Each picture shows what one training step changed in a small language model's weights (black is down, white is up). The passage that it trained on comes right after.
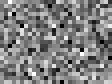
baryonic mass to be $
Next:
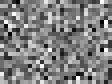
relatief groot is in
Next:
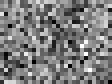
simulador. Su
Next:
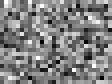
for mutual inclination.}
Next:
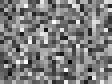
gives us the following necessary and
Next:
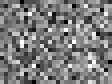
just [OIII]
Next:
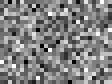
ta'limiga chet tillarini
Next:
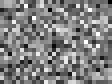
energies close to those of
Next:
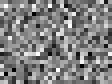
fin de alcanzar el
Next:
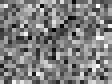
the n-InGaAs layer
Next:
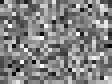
angle is: $\alpha_t
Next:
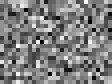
complexity is of the order of
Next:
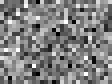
et al. Reflexos das
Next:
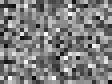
the need for integrated data mining
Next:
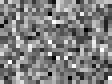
better than the 2-way
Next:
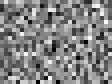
reach convergence and show
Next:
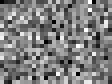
Notation - Remote
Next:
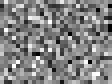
metrics can be added
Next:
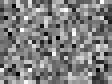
y modalidades educativas en
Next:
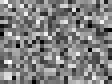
${\cal R}\propto
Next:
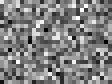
about 7 times higher than experimental
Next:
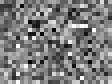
a fixed aperture of 35
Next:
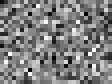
right modes only due to the terms
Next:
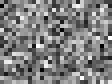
the channel between $S$ and
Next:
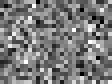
akreditasi maupun untuk
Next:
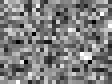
consequence of the increasing temperature
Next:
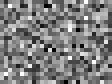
macrostate situation.
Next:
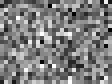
and the BS. Therefore, the
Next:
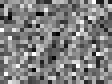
contact resistance defined
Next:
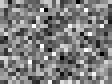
room. Rectal
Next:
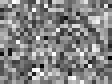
be split into two parts
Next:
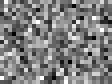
sich wieder. Zudem
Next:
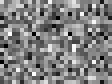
because they are characterised by two
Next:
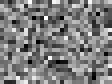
limitação seria apenas a
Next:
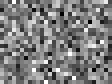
transformiert. Bei dem
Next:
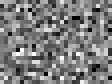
Se considera la propagación
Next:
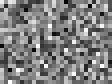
mass dimension $d\ge5$
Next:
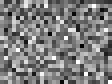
personale di papa
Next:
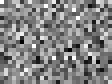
used to sample cross-slip
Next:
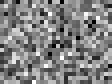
structural transition at \too.
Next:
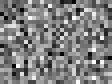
coupled. To see this, we
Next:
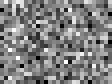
asymptotic behavior of the
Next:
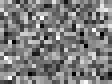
panels of Campina
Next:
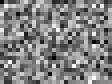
if a field is local then the
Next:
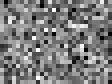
a arquitetura criou
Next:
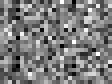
+ \left\vert \delta
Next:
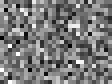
$\chi\rightarrow0$. The presence
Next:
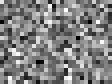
performance, limiting generalizability.
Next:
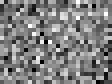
high-quality guitar
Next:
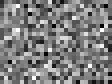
y envases activos,
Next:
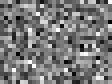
după examinarea
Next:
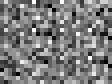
\end{tabular} }
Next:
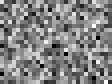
«image» яки
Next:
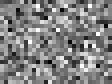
d'énergie, ce
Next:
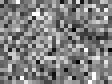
ombra*, cit.,
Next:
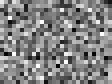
The data that support the findings
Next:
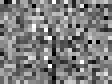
epochs with a
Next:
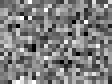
Seminário Nacional de
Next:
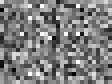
for spin \emph{down}) is
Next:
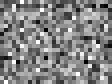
one-point functions, and
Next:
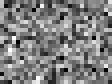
appellent à interroger non
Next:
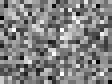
годы проведен
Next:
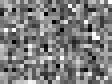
Drude peak shifts
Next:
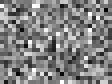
v. Lohneysen,
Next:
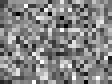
нагрузку в
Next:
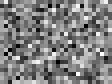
Gaia data release
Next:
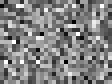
by introducing a phase factor:
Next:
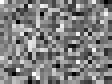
with \begin{eqnarray}
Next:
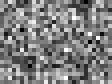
taalachterstand worden
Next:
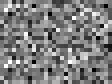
lies below both curves,
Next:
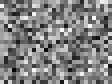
Kanal Anneanne
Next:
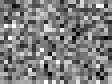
8 Lionel B.
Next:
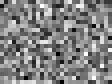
and discussion on this topic.*
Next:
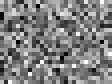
va engil tartiblar
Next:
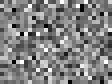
asoslariga to'xtalib
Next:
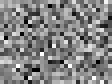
лише теоретичне
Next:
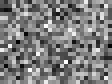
polarizer. For the
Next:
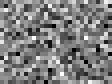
تاریخ الأمم
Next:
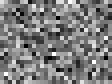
exponential speed-up with respect
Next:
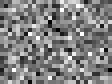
также неомогенного
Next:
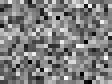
ellipticity of the
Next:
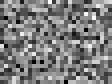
Hz) for a sample operated
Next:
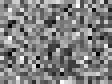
tashlanadi. Teatr
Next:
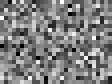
over het verrichte
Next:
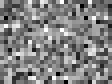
E.K., Mendes
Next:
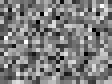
that of the corresponding states in the limit
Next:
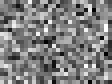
project. - What do you
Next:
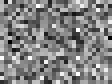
perform current-voltage
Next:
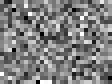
fiber optik tetap
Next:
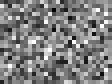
yerda: I_p –
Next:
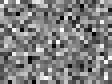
admirables las
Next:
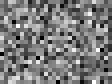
wird körperlich und
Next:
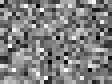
The article is dedicated
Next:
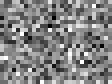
были распределены
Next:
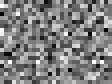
automaton all states but the
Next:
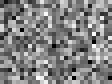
interval, if present.} $- 100
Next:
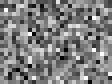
the results are nearly identical
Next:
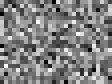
random data can be collectively
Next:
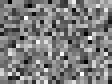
da Informação,
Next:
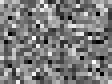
for a deeper understanding of
